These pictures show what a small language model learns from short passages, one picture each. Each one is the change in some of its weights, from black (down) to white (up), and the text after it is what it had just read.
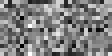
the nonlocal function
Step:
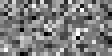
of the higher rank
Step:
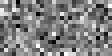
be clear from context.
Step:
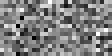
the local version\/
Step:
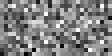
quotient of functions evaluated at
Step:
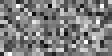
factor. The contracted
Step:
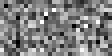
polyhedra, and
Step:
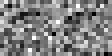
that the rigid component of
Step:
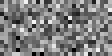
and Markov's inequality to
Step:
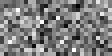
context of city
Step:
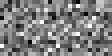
lattice tile for a
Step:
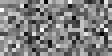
Is there a
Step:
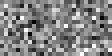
The one-sided
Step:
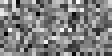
be its dual, which
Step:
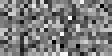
of $R$ and
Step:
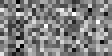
Y. \] The value
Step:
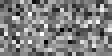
integration points.} The comparison
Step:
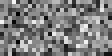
unitary with respect to the
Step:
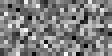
used \eqref{1
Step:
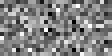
important call for a global
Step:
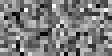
most likely is
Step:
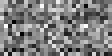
as is the case for
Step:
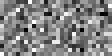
la donn\'ee
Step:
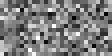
time. Therefore, it
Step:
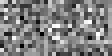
$A$, then we
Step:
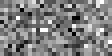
= xMMA;
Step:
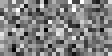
to a non-trivial
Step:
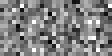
que la variance du
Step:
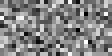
a control function u in
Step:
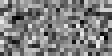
maples that are
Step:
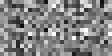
rethinking new
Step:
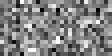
decomposition theorem and will be
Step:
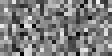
of view it is straightforward
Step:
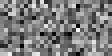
of $T$ is
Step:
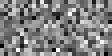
of the graph collection
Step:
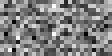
the standard basis for
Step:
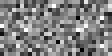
space such that $ E
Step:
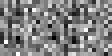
and it shows that the
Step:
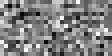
that each $H
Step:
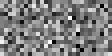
of $F$ and
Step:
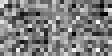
that $0\le
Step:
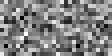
the following conditions:
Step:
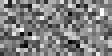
the coefficients depend on the
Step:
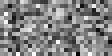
a larger family that also
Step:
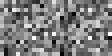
which is equivalent to
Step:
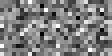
variables. \medskip We
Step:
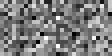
of stored energy
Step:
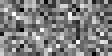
flip} In
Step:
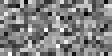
t)$ in the following
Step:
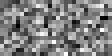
reg}(A)$ instead
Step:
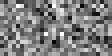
a holomorphic contraction.
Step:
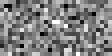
get that $y$
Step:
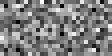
F.Z. is
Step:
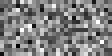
theorem of this article and
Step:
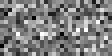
curve of four hypersurfaces
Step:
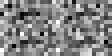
that neither the zeros of
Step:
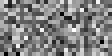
the characteristic of the field
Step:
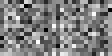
velocities was
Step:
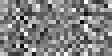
well known: $$
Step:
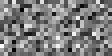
is a solution of
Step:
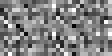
to applying known scalar field
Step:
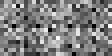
N} a_n
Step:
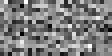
the second CLV
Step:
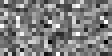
\oplus * \cong
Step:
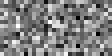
\emptyset$ and
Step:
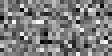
College and
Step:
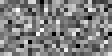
embedding of $\Gamma$
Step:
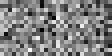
constructing a family of
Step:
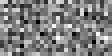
$x$ in the
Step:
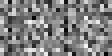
modulus of the
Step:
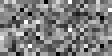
with a real phase structure
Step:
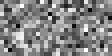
local ring. If an
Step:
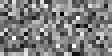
of the Cauchy-type
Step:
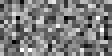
impact the stability of
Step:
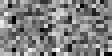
a way that all the
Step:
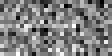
example \ref{ex
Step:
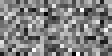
se utiliza la
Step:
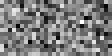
concepts in random
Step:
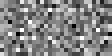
consumption levels, also
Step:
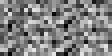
has no integer solutions
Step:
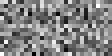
in the proof of Theorem
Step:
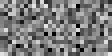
of $M$ is
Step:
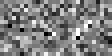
map and higher rank
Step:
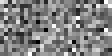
$k$-th term
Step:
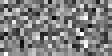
prove the Carleson
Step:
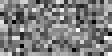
$i$ and
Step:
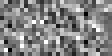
algebra over an infinite field
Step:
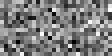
deterministic and of compact support
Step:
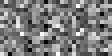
\nu$. By the
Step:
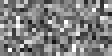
\in {\Bbb
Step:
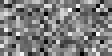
e^{- \lambda
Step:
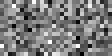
of P_m}
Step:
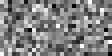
boundaries are given by
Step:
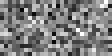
distance Seidel energy
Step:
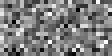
is a compact set such
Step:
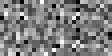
BG, Morf
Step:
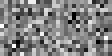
polynomials and their special and
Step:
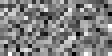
composed of two
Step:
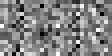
\] In particular,
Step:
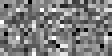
the other, where an
